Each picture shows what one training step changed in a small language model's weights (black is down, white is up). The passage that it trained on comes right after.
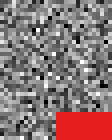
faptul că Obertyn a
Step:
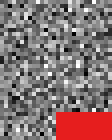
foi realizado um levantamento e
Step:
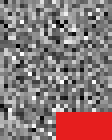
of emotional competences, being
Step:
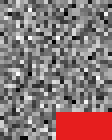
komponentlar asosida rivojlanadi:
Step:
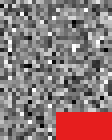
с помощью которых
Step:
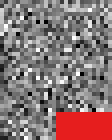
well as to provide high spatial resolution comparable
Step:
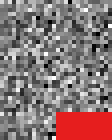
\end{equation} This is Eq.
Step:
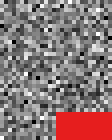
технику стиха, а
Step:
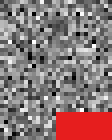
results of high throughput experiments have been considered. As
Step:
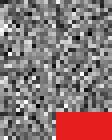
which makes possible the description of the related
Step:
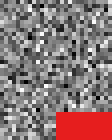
Gopstein2017}, are more effortful
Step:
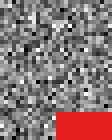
charge (or mass) list when we
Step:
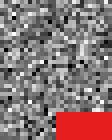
the phase coherent superfluid state the
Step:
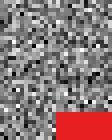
the corresponding radii in the literature. We
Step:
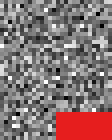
висцерал ёғни
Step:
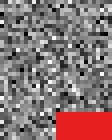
форми роботи та різні
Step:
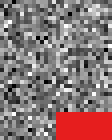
energy injection due to magnetic dipole
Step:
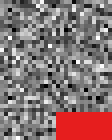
bilan, tarbiya uslublari bilan
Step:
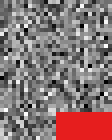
would appear then that there are three possible primitively
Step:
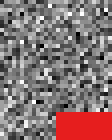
The average predicted $B$ at various levels
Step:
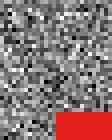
therefore time-imaginary axis) characterization
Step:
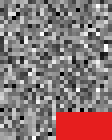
tasniflanishi mumkin. Uning
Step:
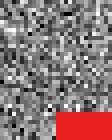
diagram of W and W' showing relation between
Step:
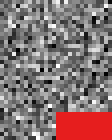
\rho _{(e)}$. For a delta
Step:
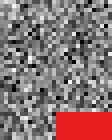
force vanishes, there is a net
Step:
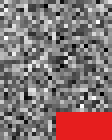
on Social Studies. *The
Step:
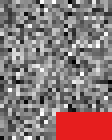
hotel service specialists].
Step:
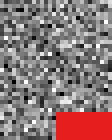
menghitung kebutuhan air
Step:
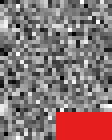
that there are different properties involved in its
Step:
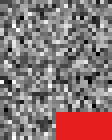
so as to normalize the state. In order to
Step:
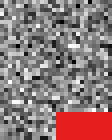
jarayonini rivojlantirishning ustuvor
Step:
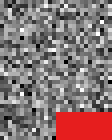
3 вида выходят за
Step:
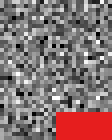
bireyin dinle ilgili
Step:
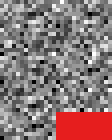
& \cmark & \cmark &
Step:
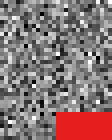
бильярду). Дети
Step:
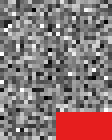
dots) becomes smaller. The conductivity for
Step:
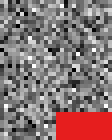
jours constituent des défis
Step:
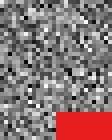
sphère privée, transformant
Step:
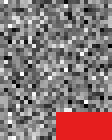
class of (extended) PGT actions
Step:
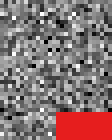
strategy allocates more time to the second
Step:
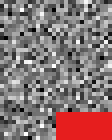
Menurut Undang-Undang
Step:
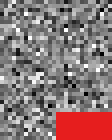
QPD signals. Therefore,
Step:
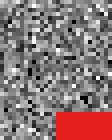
the reduction of the charging energy and the
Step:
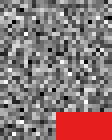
assume the that the first few days
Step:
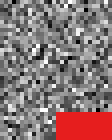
basis of cross-correlation analysis between two or
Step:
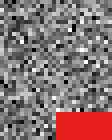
restauración del medio natural,
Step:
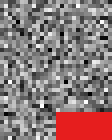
чинник в історії
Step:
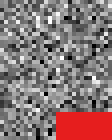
\begin{figure}[t] \centering
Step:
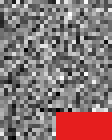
macroscopically distinguishable states.
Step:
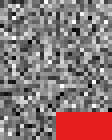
with the Near Infrared Imager
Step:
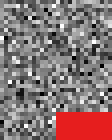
udsving. Dette kan
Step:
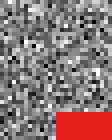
Forum on Internet of Things
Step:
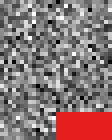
Bu esa bu borada hududlarda
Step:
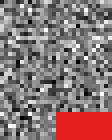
accountant werkzaam is en dan is het
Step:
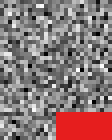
SC null model. To identify significant
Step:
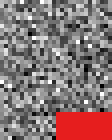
This is in the spirit of string theory
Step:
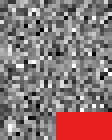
show an example of the reliability of our background
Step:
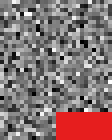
quantum systems and are complementary to our
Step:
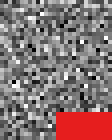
the same normalized peak-detection
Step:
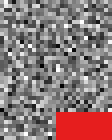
ushbu vakolat O‘zbekiston
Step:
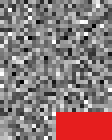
etilgan. Bunda Boysun 19
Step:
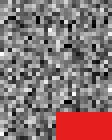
\begin{equation} E_{{\bf
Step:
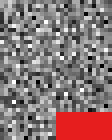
monolayer graphene device's electrical
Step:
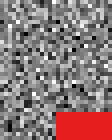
worth mentioning that, since the
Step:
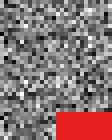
small controllable noises to the input,
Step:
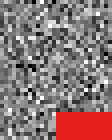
kalitesi kadar kantitesi
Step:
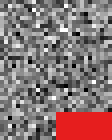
ishga tushirishda faol
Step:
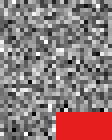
exponent accounting for the temperature dependence of the
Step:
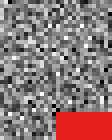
time-preserving node representation by
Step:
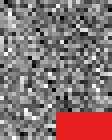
to'lanadigan pulni
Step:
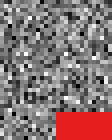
shahri" tarjimonlar
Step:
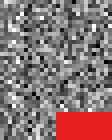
filmes e ações de Denise
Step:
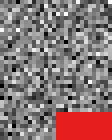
this paper, a general quadratically
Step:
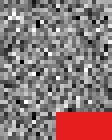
infer the expression of the acoustic pressure
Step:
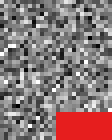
of it between modules. The particle method uses
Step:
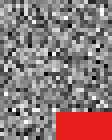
beredi. Sáwbet
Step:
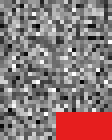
of drying melon using solar
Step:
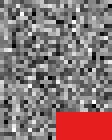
maka $F_{hitung} >
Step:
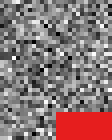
a given set of final state partons, a
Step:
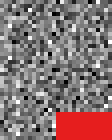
Sistema Nessa fase, o
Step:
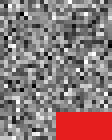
Conference Series: Earth and
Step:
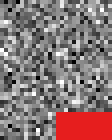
recall that similarly massive nearby
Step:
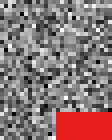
гектара в результате
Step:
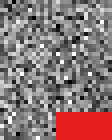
intriguing proposals in connection with
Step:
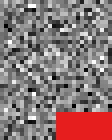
of the distribution from which the numbers are
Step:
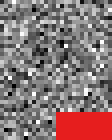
одной из ведущих причин
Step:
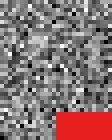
la edad adulta, causando un
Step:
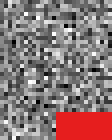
Table 2. Comparison between MO Standard
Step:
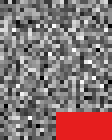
Consequently, we find that the critical behavior
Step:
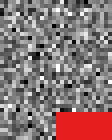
críticas de libros, sobre
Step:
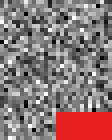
flora contains about 127 species,
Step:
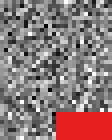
of $\beta$-decay was estimated by
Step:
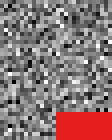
топилган бойликни
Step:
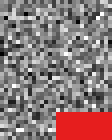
mainly affect the disc of SBm
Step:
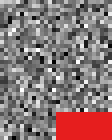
the required level of accuracy is more
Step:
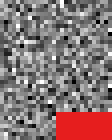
we use units with $\hbar = c =
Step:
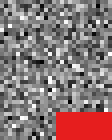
guard, $r_g$ on a
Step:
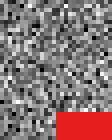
orqali o'quvchida bilim
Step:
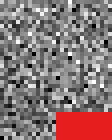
“Opera hám balet
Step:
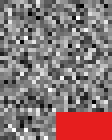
la planta y por la cantidad de
